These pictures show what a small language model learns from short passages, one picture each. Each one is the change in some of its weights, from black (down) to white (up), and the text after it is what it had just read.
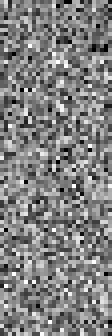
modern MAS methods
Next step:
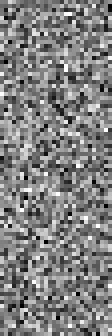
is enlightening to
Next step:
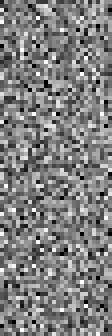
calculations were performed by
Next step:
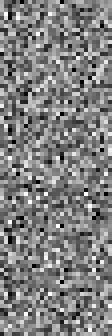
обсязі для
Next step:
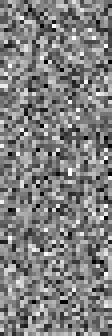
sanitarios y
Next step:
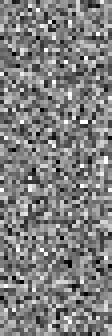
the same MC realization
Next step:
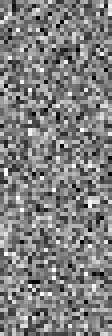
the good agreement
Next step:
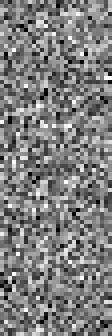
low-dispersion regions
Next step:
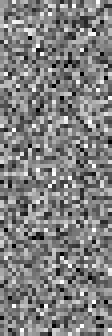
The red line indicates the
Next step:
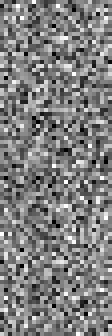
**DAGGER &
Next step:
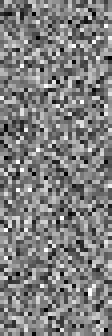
Lorentz invariance
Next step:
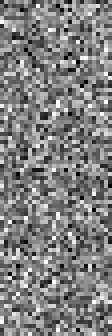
: It can be
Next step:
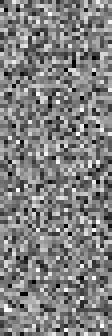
of the group elements. For
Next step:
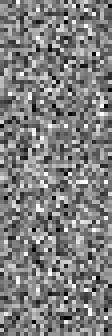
observe such effects.
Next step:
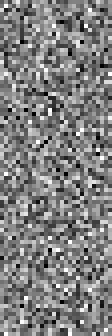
volume and the ability to
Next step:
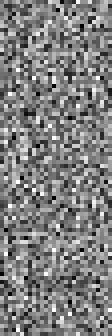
на функцию
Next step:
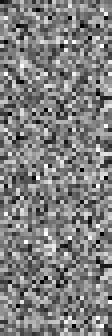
and molecules one
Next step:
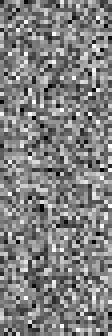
best overall fit.
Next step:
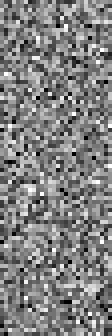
closed core and
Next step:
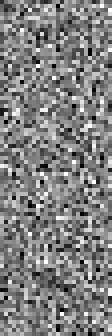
to detect in the right
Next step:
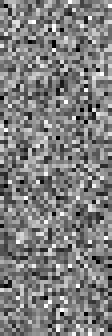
on the details of
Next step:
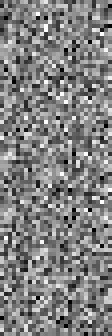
Wat nu als de
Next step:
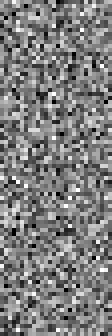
dynamical scales,''
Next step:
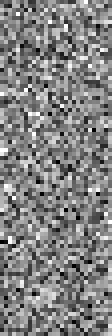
logic proposed for
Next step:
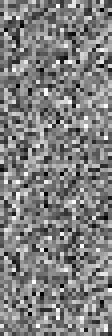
zarurati bilan
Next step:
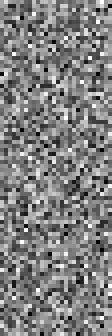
parte del trabajo
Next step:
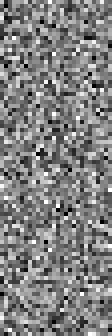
size was matched to
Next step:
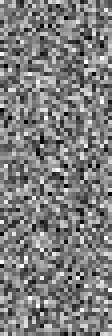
rates according to the
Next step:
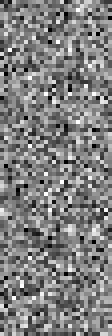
imaginary parts of
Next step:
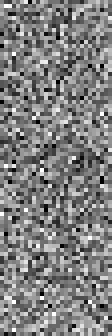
of mono-edges
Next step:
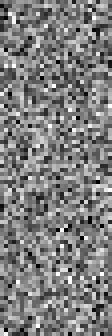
by two thirds.
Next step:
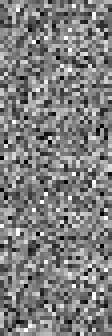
Phills et al.
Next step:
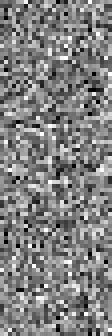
different kinds of spin
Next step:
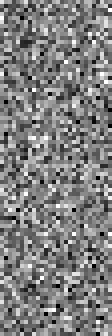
En cuanto a la
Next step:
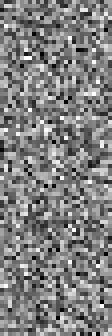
is lattice QCD.
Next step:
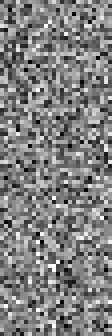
структур, о
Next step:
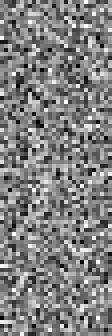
well (e.g.
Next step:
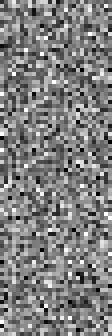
(Figure 1) that
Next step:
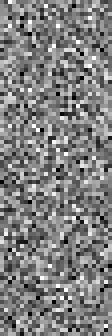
order Magnus term for
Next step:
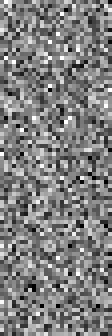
para a ferramenta
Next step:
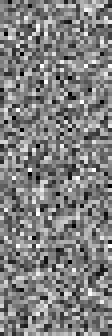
as cooperator and
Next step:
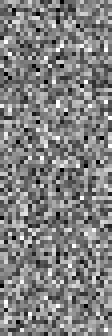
ionized gas,
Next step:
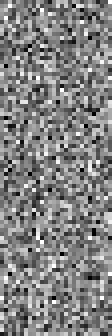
of our results are unlikely
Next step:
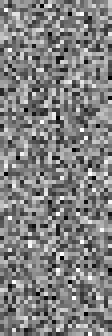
the feature we should
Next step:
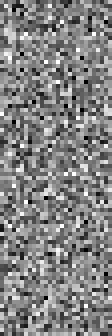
nas respostas.
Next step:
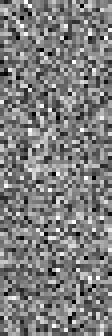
the substrate has been
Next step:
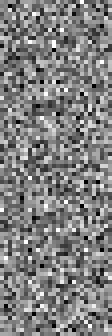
in the deuteron and
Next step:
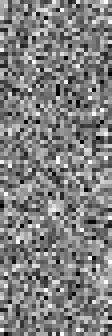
% was not built
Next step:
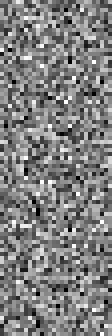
lattice) and odd
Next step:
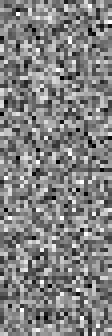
limited information regarding
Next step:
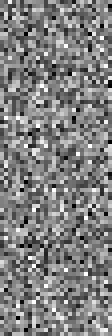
ЎзР ФА
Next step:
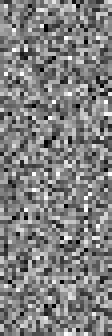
serait artificiel
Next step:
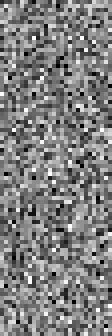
(right panel)
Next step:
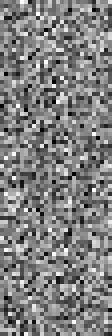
cârlesc un
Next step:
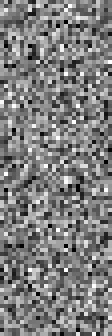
Topiramine is
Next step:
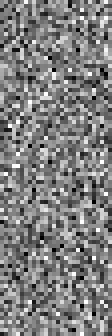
ViT runs
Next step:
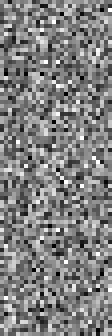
loss function based on
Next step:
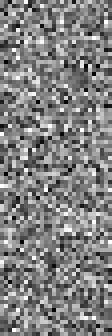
not modes). That was
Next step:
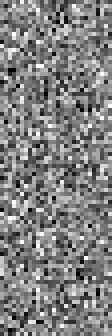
of single photons in
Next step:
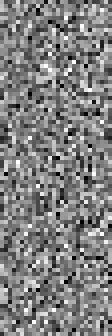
using this action yields
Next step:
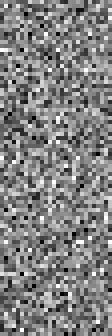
zamonaviy metod
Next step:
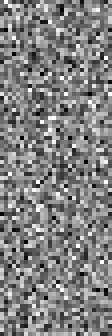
several fb even
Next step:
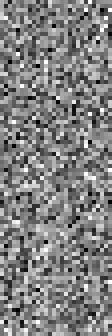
est commun à toutes
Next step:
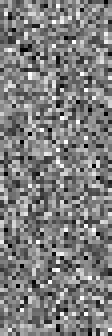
the structure of the classical
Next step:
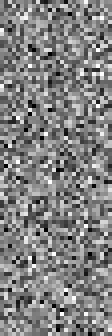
at the LHC:
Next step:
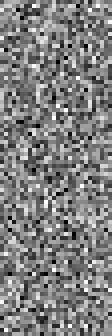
equation for the perturbation
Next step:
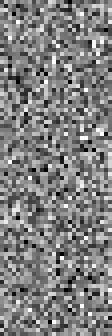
Therefore, they
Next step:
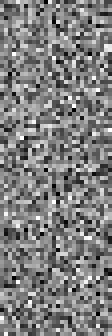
two-dimensional phase.
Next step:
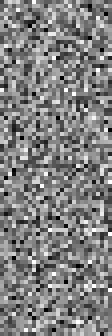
algún elemento de
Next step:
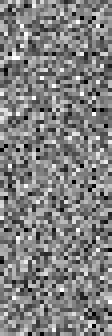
примере села
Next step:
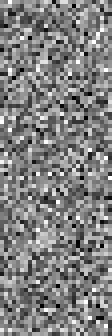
logrado a lo
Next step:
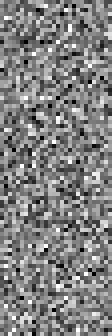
resonant frequency
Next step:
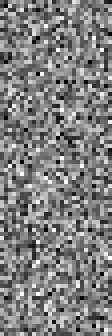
enseñanza de
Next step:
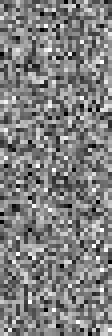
reference. Since each
